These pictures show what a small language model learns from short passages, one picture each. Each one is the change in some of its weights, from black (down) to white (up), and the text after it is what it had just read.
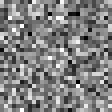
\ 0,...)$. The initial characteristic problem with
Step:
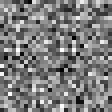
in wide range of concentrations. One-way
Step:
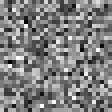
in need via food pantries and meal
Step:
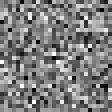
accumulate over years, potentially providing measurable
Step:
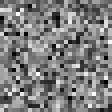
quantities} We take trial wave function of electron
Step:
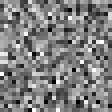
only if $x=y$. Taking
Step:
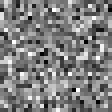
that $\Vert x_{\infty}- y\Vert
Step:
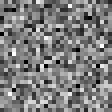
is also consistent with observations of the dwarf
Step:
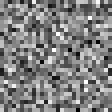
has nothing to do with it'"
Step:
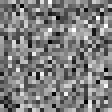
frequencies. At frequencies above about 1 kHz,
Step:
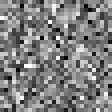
+ \beta^j) \nonumber \\ &
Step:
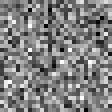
LGM. Finally, Chappellaz
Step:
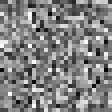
transferred away by the ion species. For the
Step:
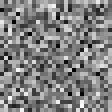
play a critical role in this century, from
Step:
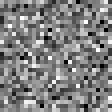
was used as the testbed for the developed
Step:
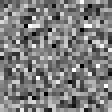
calculate the zero divisor of the differential: \[
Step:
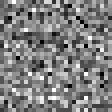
extremely long form). Let us give finally few
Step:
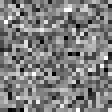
points of view: preventive, universal,
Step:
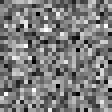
smoking-gun polarized neutron scattering
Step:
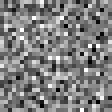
has the same scaling with density as the
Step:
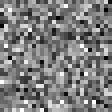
spectrum of adverse effects, led by
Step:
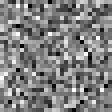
in their dynamics as well as discontinuities
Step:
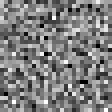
interaction of the atoms inside each component is attractive
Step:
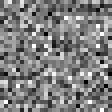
does not count repeated clicks on the same
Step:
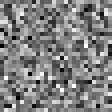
+ \cot \beta \frac{\partial
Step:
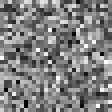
in nonlinear dispersive medium and play a role similar
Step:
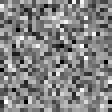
been found to protect species diversity and
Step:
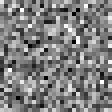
LLMs and Emoji Embeddings}
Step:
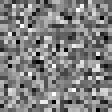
are detected. In general, for an arbitrary phase
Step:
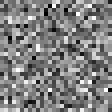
\newtheorem*{main}{Main Theorem}
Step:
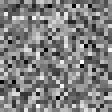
they satisfy the $SU(1,1)$
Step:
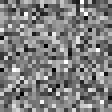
to the characteristic equation \begin{equation}
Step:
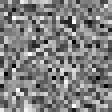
which is smaller than the minimum distance between the
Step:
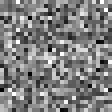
2022). A temperature program (3 m at 40
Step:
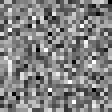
setting $\alpha=1.4$,
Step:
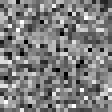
polarisation circulaire dans une direction
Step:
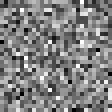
and its transpose \begin{equation}
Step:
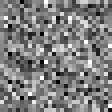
prevent or ensure capture. However, particle capture trajectories
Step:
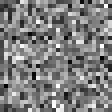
behind the inner horizon $r<r_-$
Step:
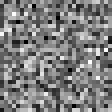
freedom, consists of a set ${\cal
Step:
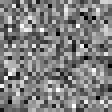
that a Lorentz transformation carries g terms,
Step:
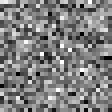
clinical presentation of gastroduodenal
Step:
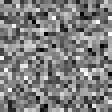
oral and when provoked by mild
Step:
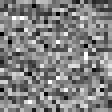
either a single directed edge or the orientation of
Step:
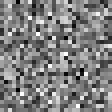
MCINN (Spain). This
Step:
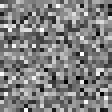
that evolved during the last decades of
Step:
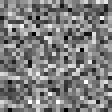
academic search engines, log
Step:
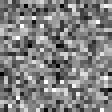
of citizenship rights and
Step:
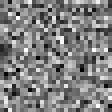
expected. As regards the point at 20 m
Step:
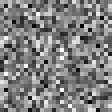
\cite{Barthelemy22}). As
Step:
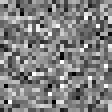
secured permanent employment. The two
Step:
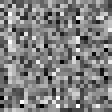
\rgl \lgl \psi
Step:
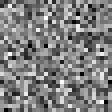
device, even if you're at home,
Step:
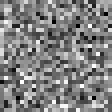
of \Cref{eq:Gammaphi}
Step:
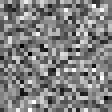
in this work, including the low-loss
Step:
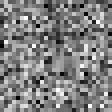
teachers' school and a book had been
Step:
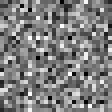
The fourth panel shows the sinogram that
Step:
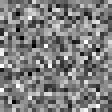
that \medskip \centerline{(A$'$) \
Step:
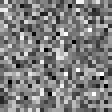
shocks (as already used in the literature)
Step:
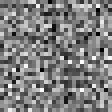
Dataset 21 5.2 Dataset
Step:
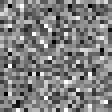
food preparations. In the last
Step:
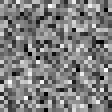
dactylus; and 2) P1
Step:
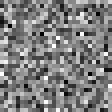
down to the ``pointer position''. As
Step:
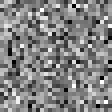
(IV Región, Chile).
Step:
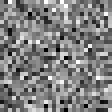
system output $\mathbf{q}_{k}$. In
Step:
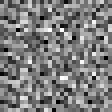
non-independence of hires
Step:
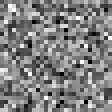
were recorded. Seven species (54%) are
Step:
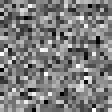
participate in a common federated
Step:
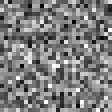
assess and model the effect of the main operating
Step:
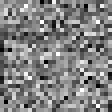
population or group, typically calculated on an
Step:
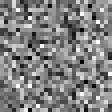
single-period energy-trading algorithm was proposed
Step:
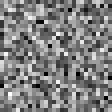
converges to $x$ if and only if
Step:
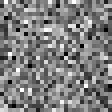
beneficial effects of green tea, not
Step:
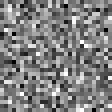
Site for an intimate glimpse
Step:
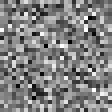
to the nutrient cycle). From this perspective,
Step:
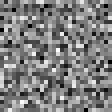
is lower than the price in our model when
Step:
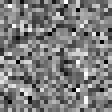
tidal power are inherently random,
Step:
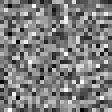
\ Most astonishing is the
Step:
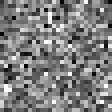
The hypothesis of error normality is investigated using the
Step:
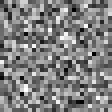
technically in the same phase, the interfaces
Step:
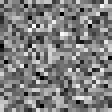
paper we document our work supporting the
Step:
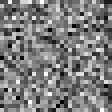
that performance can be improved for a few application
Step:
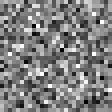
the quantum search, we first used the
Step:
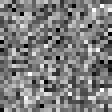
at existing definitions and tried to identify areas of
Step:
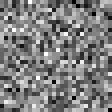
1. Elemental analysis data of
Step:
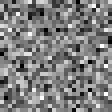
now show that the subalgebra with analytic coefficients
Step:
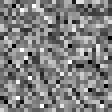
resolution parameter on the partitioning, given that
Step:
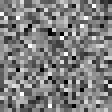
Cette relation non linéaire peut
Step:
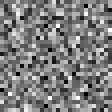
\times \PP^1 \times
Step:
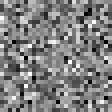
following definition. \begin{definition} Given a
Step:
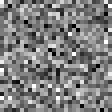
Category | Health Promotion
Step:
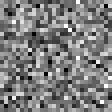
relative gravity surveys with the use of
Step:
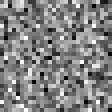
[Criterion of periodic sequence modulo
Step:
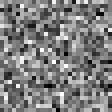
high proportion of fat in male
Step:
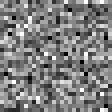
combined preparations of these herbs were
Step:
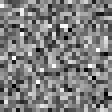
Azamova Panji
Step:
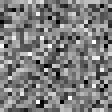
values used in this paper is available on the
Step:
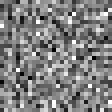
for small enough $f$, $Y \sim
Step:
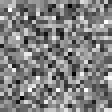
z^2 \in \Omega_n,
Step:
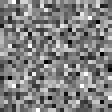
and population movements in both directions throughout the
